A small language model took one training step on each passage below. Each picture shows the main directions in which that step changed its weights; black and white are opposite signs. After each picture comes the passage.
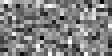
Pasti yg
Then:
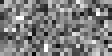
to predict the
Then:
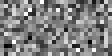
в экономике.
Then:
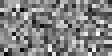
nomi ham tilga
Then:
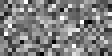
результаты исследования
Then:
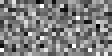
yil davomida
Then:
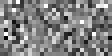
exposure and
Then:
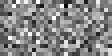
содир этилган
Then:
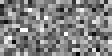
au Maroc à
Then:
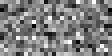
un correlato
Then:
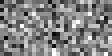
desajustes de
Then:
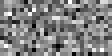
причиной этого
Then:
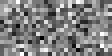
dar și în forma
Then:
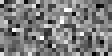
lhe confere
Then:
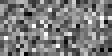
objetivos de la
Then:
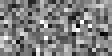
التحكم في
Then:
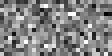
proveedores de
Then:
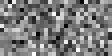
ответить на
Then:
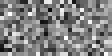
любви* –
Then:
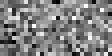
getraust du
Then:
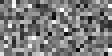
Business and
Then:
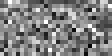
Begriff der
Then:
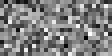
measures. A
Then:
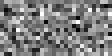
statements”. In
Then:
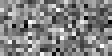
guru PAI
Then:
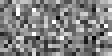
de estudo, assim
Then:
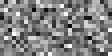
National Aviation
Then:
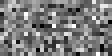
au 2 ani de
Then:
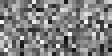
mecanismo de
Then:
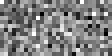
in der Schweiz
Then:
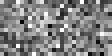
экономических идей
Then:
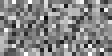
оцінювання та
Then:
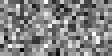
spirit of the
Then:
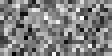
« Mouvement
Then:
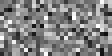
e escoamento de
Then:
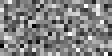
Para evaluar la
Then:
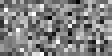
salomatligi va
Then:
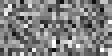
olishning yaqin
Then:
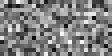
orqali tahlil qilingan
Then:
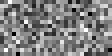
em problemas:
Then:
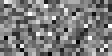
in preschool
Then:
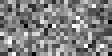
bu sohadagi
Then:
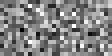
mas também de educar
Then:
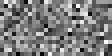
крыс в
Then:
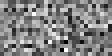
fortuna Mil
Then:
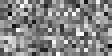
МВС України
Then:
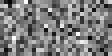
где P –
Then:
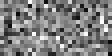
the region, the
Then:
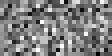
zamonaviy vositalar va
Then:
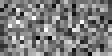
de comunicação entre
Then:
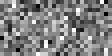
X Berbasis
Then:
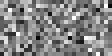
with Germanic
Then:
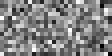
при обычной
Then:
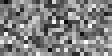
que requirió
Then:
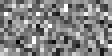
qilish usuli hamda
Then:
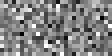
the development of
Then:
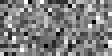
другую систему
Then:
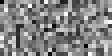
aynan uning
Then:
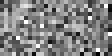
dimpreună cu
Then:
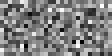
sobre la educación
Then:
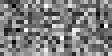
W Пано,
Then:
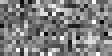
va uslubiy
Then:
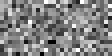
și combaterea
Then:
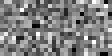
du transport.
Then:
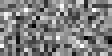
de race peuvent
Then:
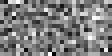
em que, com o
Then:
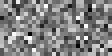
management in the
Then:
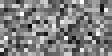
і засобів
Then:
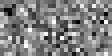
of Islamic
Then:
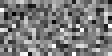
possuem, como
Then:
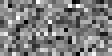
la librería
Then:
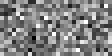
des lobes
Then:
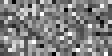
In het eerste
